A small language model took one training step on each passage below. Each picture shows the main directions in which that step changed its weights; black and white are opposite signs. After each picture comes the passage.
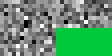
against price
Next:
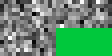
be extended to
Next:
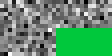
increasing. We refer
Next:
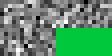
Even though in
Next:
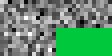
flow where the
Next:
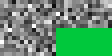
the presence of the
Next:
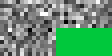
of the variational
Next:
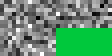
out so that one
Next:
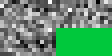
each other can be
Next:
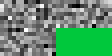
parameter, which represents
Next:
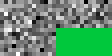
\times 1}
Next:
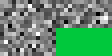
the WKB
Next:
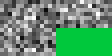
detection region with the
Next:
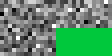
innovations is
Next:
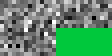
see the large difference
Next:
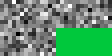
to take the continuum
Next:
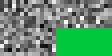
with non-magnetic
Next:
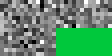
First order mode
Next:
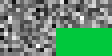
which induces the
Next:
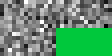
dominated by
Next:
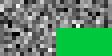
value at zero
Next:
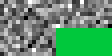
is in agreement with
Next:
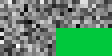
this corresponds to fixed
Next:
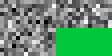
the elimination
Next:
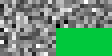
but finally
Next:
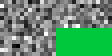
on this we have
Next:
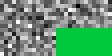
so that this current
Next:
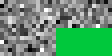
first we introduce our
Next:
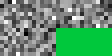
since an error on
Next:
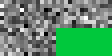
we see that string
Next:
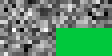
is set to
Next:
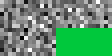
brightness and color
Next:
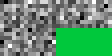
spirit of
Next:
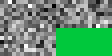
an architectural
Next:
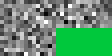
and the remaining
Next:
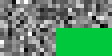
made with such a
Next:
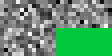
a sub-linear
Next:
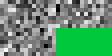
leading to safer
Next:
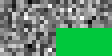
through the disk region
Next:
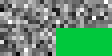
phase; hence,
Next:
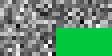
deformation, a
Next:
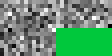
peaks in both
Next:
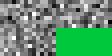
directions the electron
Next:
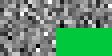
phase} To complete
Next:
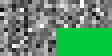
(iv) we
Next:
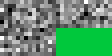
galaxy number count
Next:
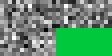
our most massive
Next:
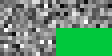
diagram of this cluster
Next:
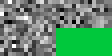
six dimensional
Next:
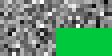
cancers and
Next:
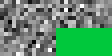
on the same level
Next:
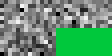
we see that there
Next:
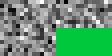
This will correspond to
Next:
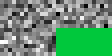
the relation between
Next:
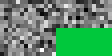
of a galaxy in
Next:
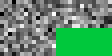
some thin layer of
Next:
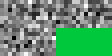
been presented. It
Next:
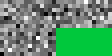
obvious. For
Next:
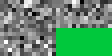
increases, correlations
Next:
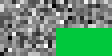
zero mode. For
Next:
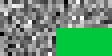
\tau \leq
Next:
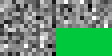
obtain optical parameters from
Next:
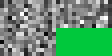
The extension
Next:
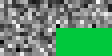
This does have a
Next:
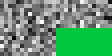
locations with high
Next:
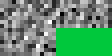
exit the
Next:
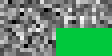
we are going
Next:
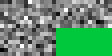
MDW \\
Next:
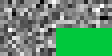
ion or electron beam
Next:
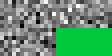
with charmonia
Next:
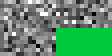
of the sample is
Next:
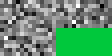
found substantial
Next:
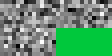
minimization of
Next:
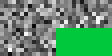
the refraction
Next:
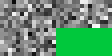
the anomaly or
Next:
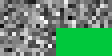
and environmental
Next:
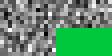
studied. In the
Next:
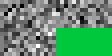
\psi$ and
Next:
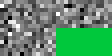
On medium
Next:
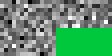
on the shared
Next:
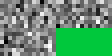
definition of dimensionless
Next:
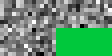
dynamical evolution of multiple
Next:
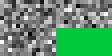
from the previous
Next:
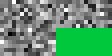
to a previous capture
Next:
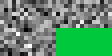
for some critical value
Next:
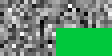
states obtained from
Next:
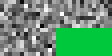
might explain
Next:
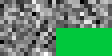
be projected
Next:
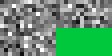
NR and
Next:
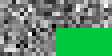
a microscopic
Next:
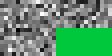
of arbitrary ratio of
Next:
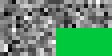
about 20\% from
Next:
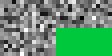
rewards environments
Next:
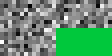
the uniform density random
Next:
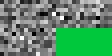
of nuclear power
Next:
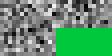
a check of the
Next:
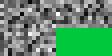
we have used the
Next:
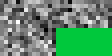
that is, most
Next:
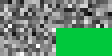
optimal separation is around
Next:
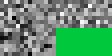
\cos (
